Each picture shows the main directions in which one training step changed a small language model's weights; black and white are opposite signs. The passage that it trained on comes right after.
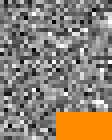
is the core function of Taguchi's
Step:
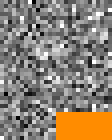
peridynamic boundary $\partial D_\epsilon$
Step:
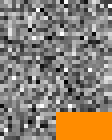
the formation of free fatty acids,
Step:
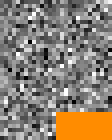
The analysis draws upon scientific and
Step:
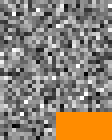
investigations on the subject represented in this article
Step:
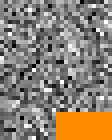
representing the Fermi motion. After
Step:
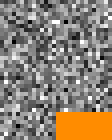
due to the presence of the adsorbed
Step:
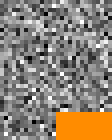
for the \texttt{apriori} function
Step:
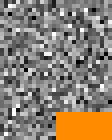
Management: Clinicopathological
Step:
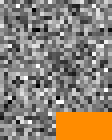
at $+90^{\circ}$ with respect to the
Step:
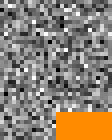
to an $\mathcal{O}(1)$ modulation
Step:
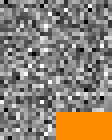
for many existing quality improvement approaches). Care is
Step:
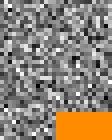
of tools performance in their blind tests is
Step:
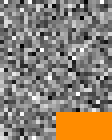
an example of such a supernova). This source
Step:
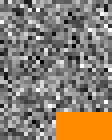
topological insulator (TI),
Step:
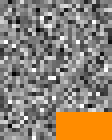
follows from the corresponding dependence of the hybrid
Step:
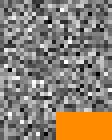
g) The recent discipline of Information
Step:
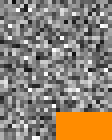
they fled to the principality of
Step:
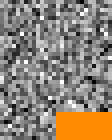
as a Function of Input Turbulence
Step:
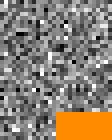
anywhere from 05% to 15%.
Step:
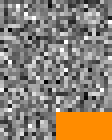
W S R W S R W S R W S
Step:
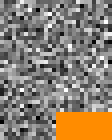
impact on its focus areas. 4.2 What
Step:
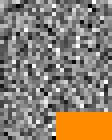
official websites for the use of
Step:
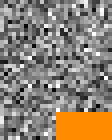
attributed to different mechanisms that modulate N
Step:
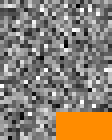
to Job security and that factor can be given more
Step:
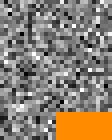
of the basic aims of records management.
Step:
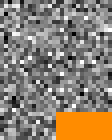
A percentage increase in labour force increases economic development
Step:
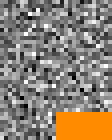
Possible counterparts at other
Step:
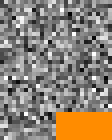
Cultures: Christian
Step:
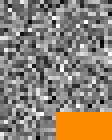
of the spreading code is easy to generate
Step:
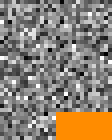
coercive field and remnant magnetization
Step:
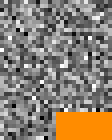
natural language text in the English language
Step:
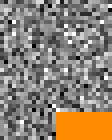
the National Institutes of Health under
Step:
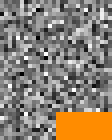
pharmacological treatment (approaching normal
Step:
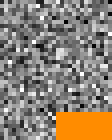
University Medical Journal*, 2025;
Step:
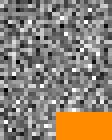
\nonumber &= \bP_\bx +
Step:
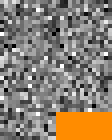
describes an overview of the POD
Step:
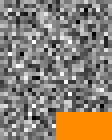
are carefully perceived and written in
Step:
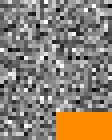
defined with the inert (dormant)
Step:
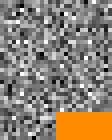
techniques based on learning theories that enable teachers to
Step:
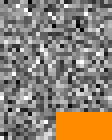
Here, too, the sharp
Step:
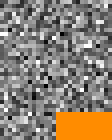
magnetic measurements. The results showed that each complex contains
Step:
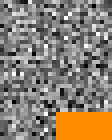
and $\beta$ bounding the Type~II
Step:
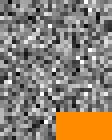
type $\intty$ and $\nullty$,
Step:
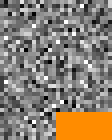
recall of the SVM and RF
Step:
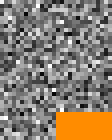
essential to the innate immunity.
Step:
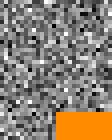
*Acta Criminol Med
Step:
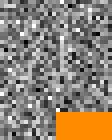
and develop the capability to manage their pricing
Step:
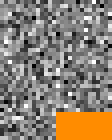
RPL DAG, while MSF
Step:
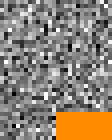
banking sector, as it allows banks
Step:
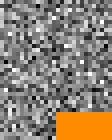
to ordering ambiguities. This has two
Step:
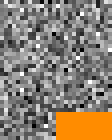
1, a scheme of the completely
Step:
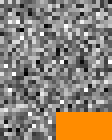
seeking to improve education should prioritize
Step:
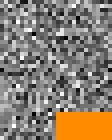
and low thermal mass of carbon nanotubes could
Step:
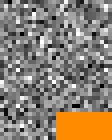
change occurs deterministically and must be
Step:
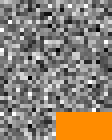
reduce the risk of making an incorrect decision on
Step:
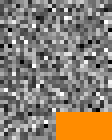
brand recognition through rapid visual processing
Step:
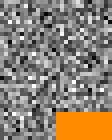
demonstrate the favorable features of the new scheme of
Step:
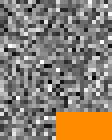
$A_i$, where the index labels the
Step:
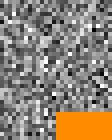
tested using the randomized samples. Each
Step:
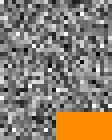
evaluation of our approach. Speedup S is an
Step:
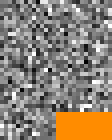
taxonomy, survey and insights,"
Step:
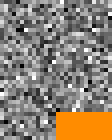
used a dictionary for opinion
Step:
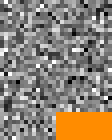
of the analysis model was 91.4% and
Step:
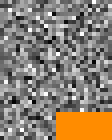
not enough to overcome their challenges. The amount
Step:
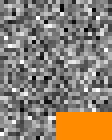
fundamental principles and universalities
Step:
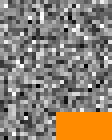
sadism and its medico legal
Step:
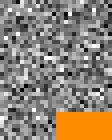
built out of official statistics.
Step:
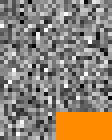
$\omega(\theta)$ and $C_\ell$
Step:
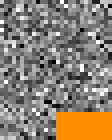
the case of tribals is not a mere
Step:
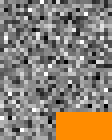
generalized unitary coupled-cluster approach.
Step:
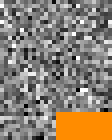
options (IPEEC Building
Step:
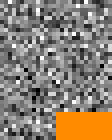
evidence gives us a set of $M$
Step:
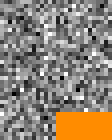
since most estimates were above unity, and the
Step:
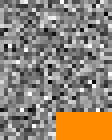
of the hyperfine $F$ levels at
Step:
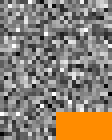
the point $y$ is sufficiently close to
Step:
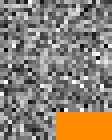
$E$ is taken to be $u_s
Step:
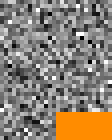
gain, the beam energy was measured. The
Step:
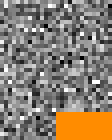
endoscopic composite cartilage
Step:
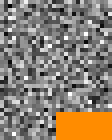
was necessary to request consent. Finally,
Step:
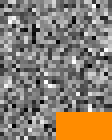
capita is 2397 kcal out of
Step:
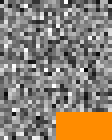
Greenvest Solutions 14 – 25
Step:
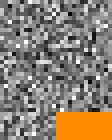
normal-form game, where scholar 1
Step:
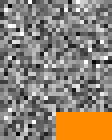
\end{center} \end{table} The
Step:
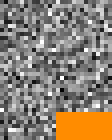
significant effect on the desire to visit again;
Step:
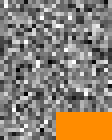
shadowing, and multi-path
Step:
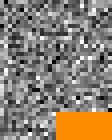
analysis, (2) those that focus on the development
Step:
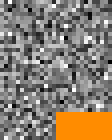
Pradesha (head region). The
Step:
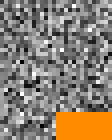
at CMS~\cite{ref:CMS}
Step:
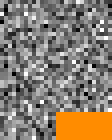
Statistics Descriptive statistics were
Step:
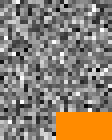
satellite images would ensure a better interpretation of
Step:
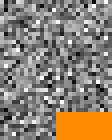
space group symmetry. The vertical line shows the mode
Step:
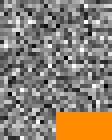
data cannot distinguish between the two models.
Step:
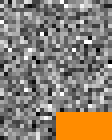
the Interstellar Polarization Survey
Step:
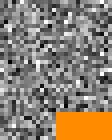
remnants. If the lens mass is on
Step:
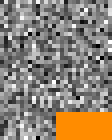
San Pédro) en région
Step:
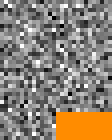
that can become the primary source of electrons in
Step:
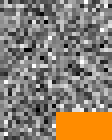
the orbit in Fig. 3 (k) shows
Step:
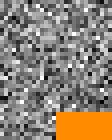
region. Clearly, this method requires a large
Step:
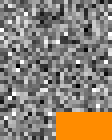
as composite content, which ensures the much needed
